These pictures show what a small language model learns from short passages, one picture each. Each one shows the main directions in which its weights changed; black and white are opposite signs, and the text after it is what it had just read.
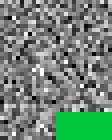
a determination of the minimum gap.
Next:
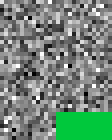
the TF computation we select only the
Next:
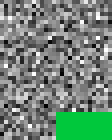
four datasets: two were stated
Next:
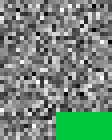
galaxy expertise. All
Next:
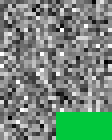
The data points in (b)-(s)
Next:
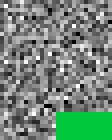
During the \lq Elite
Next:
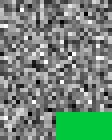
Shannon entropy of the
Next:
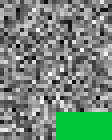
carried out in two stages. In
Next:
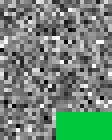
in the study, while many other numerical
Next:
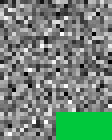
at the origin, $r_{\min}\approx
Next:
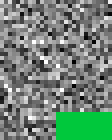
volume contains 60-360
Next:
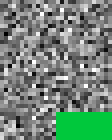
Data Reduction} GJ 758
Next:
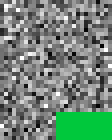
was put forward by Yakov
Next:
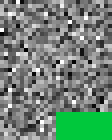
"evolutionary trajectory"
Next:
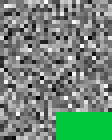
phase only the longitudinal component is
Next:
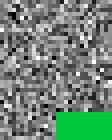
flavor index, the
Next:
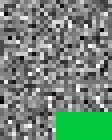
realization as wrapped D3
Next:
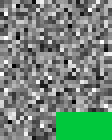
large as the Dirac point velocity.
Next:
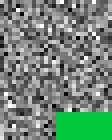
measures such as: i) the Root
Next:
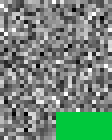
\epsilon_i\,, \end{equation}
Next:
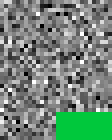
the valley. The valley
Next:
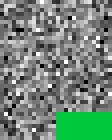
as will be mentioned below (see
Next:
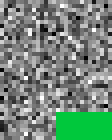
The solid and dashed lines follow from a
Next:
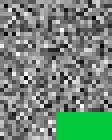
a prerequisite for our algorithm.
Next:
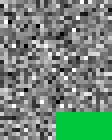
apparent bubble contact
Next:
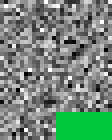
allowing the editors to focus
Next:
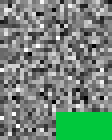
mode of the solution involves evaluating the
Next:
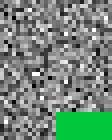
that these most general conclusions relate
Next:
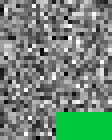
matrix and there will be particle production. However,
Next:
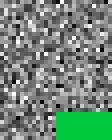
of the output state, and the optimum
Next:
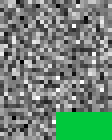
Science Laboratory, University
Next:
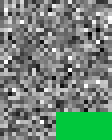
new channel $H \rightarrow h h$ can
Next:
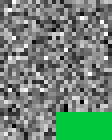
maximum open-loop travel range and
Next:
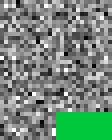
(4)$$ The reference device
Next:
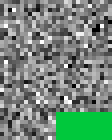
latter case, we can identify the
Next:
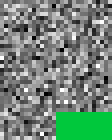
by optical surveys, as shown in
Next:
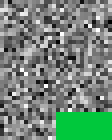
as the set of semi-definite
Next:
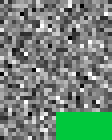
to correctly pass parameters and convert
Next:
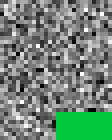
distribution. \subsection{Brief introduction to
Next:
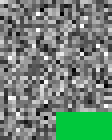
quadruple precision) are
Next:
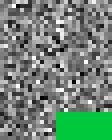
{\em transitions} to other low
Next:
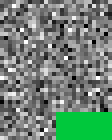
characters; stress tests with
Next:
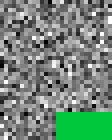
and the $\RM$ power spectrum is
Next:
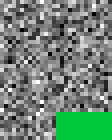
for partial functions. The external
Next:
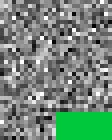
imparts negligible mechanical
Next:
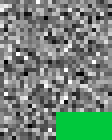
circuits in such a ``broader
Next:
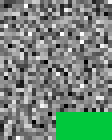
starts to strongly affect the behavior
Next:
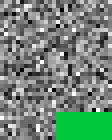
of one of the Replica test
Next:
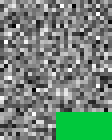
single UL CTF matrix instance
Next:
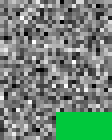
fit with a de Vaucouleurs
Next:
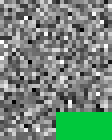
the MMRD analysis is that the
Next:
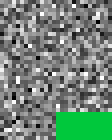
from various theoretical approaches,
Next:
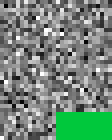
pulse of short duration. This
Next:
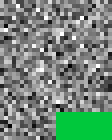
the central position of the map, which
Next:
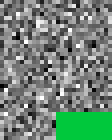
on planetary motions, say the
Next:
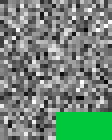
LA and PA tasks, respectively.
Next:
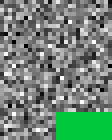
the total cross-section $\sigma$ of the
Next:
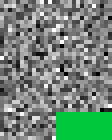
the PDFs. For the fields
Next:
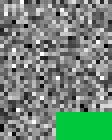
overall shadow fading values obtained for
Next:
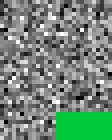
The solid line is a linear fit to the
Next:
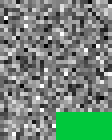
will be captured or ejected from the
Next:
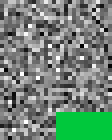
see the origin of the problem is to realize that
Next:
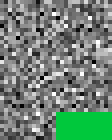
f(\gamma,\alpha)\beta c}
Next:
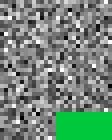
a lower limit is set on $A_i$
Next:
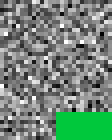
\author{Joshua R.
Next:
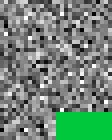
an infinitesimally small halo mass bin
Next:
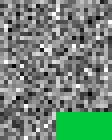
machine learning algorithm) for signal
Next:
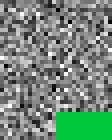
and $I_4$ which means,
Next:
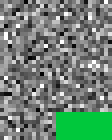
| Double S-System +
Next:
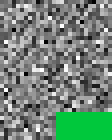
to be smaller than the NLO
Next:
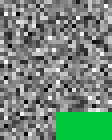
any assumption on model structure. This is the first
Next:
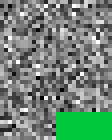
by solving (\ref{zeff}). In the
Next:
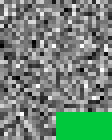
of localization length in the extended
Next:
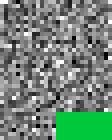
defined four regions (A, B, C,
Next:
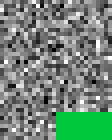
electronic structure and the physical properties. Our
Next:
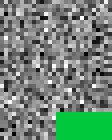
the enhancement of mission completion
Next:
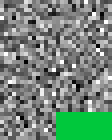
map is quite substructured as shown
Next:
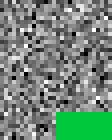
to the organisers for the
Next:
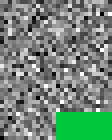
metrics for all the labels. The
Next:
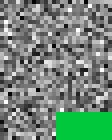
\enspace. \end{eqnarray} Now
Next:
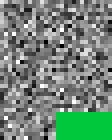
argon, iron and xenon
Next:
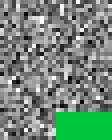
are fairly homogeneous).
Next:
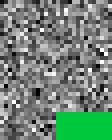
\rightarrow 0$, $\xi_l \rightarrow
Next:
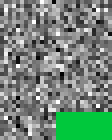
analysis of the K-theory constraints is also
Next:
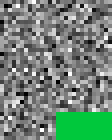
baryons (three). The simplicity
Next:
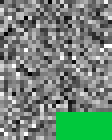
the flux over 200 wavelength slices
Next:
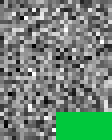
within the SDSS Stripe 82
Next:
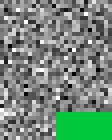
within $r = 10'$ contributed
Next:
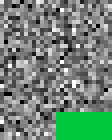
phase (vacuum wavelength +
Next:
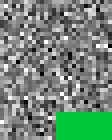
chromophores inside with their
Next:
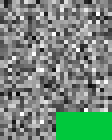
which can enhance their vocabulary
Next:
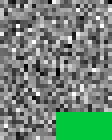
equations. ## VI.
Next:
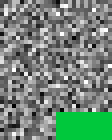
mean value of the frictional force
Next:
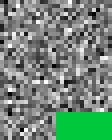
2018 result. However, the new constraint based
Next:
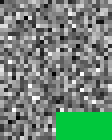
the separate characterization protocols
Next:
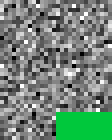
galaxy (Fig. 5). The hardness
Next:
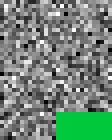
will not shrink to zero size.
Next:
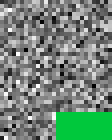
the loss of the slaves who are
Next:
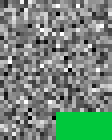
h$, and chemotaxis of
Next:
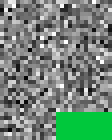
$r_*$. In terms of this new
